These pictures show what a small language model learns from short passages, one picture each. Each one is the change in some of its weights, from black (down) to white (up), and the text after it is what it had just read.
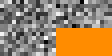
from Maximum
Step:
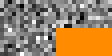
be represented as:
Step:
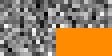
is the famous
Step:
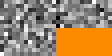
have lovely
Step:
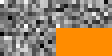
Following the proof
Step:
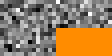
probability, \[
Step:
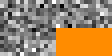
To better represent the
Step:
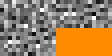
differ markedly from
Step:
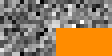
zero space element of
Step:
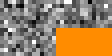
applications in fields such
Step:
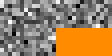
understanding of the influence
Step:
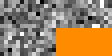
zero modes, and
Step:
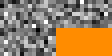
B}$ is the
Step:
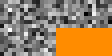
and until present,
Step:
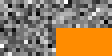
fact, this rate
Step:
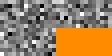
considering a classical dynamics
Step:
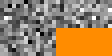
identity, $\eta
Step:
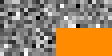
for helpful
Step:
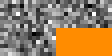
commercial color
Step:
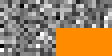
production of two DM
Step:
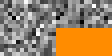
key agreement protocol which
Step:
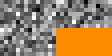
necessary to derive an
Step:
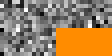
plate which
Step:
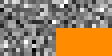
This ordering is not
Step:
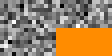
our notation we
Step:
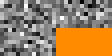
physical limit.
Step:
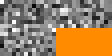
us that their result
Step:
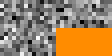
quantum computer!).
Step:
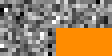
restriction of the Hamiltonian
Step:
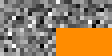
$G$ be
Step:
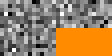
Given data from these
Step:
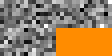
Remark:} As we
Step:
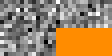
in the HDM
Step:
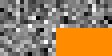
to exist, the
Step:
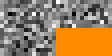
0$, which corresponds
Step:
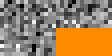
be fixed or selected
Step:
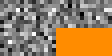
in the form of
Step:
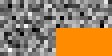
candidate optimal trajectories
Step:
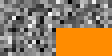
$b$ quark
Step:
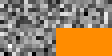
the US.
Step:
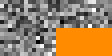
the trivial bundle.
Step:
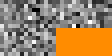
model calibration can be
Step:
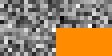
the following. Recall
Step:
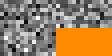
Grinberg also
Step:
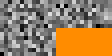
\le q <
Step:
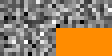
faster) if and
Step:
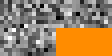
refer to them as
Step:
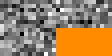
a tree is its
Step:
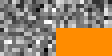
valid responses were
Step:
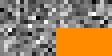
to a data rate
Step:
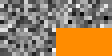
the graph. The
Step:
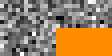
the instanton
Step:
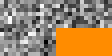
the STLM
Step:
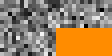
side of the singular
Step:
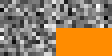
coincide with the maximal
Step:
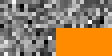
forms is much
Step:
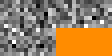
is the topic
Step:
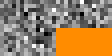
of convection
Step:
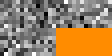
is actually correlated
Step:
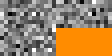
0,$ denotes the
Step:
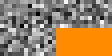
with Bounded
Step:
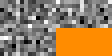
to check whether these
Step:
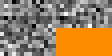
Grant No.
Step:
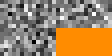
strong interference is
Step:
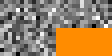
in the finite
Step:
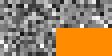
existence of holomorphic vector
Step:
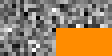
of each proposed highest
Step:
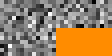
$Q \in
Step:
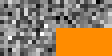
all zero and the
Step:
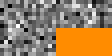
Moreover, we can
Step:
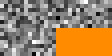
the VISTA
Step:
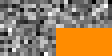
a loss of all
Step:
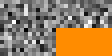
these $n$
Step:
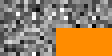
necessary condition.
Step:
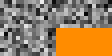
construction, the
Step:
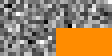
More generally, let
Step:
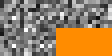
and anti-symmetric
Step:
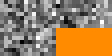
number of negative eigenvalues
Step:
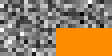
the electron beam
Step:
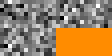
relies on the notion
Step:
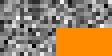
and decide the
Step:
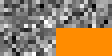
compact and equal population
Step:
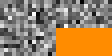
map $\Psi$
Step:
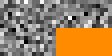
For $i
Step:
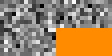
at later times there
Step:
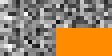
the readout matrix
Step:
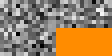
entanglement gain for
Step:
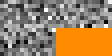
used here hence mostly
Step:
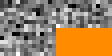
rich planet
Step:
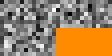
in-sample tests
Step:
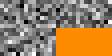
monograph. This
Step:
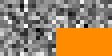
usual linear multifield
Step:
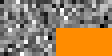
can be implemented:
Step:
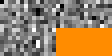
enforces the
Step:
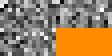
By the uniqueness properties
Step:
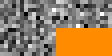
of classical mechanical
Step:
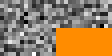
observed. Rule
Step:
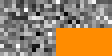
homogeneous steady or
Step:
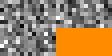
further references see the
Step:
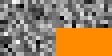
finally comment on
